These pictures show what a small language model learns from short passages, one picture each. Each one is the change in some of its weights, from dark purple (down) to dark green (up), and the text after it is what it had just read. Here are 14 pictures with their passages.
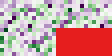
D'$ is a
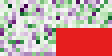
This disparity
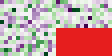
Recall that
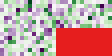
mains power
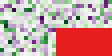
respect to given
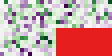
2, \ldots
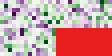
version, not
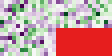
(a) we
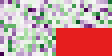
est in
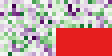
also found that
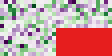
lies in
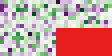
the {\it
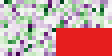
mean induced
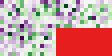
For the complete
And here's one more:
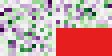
are important to
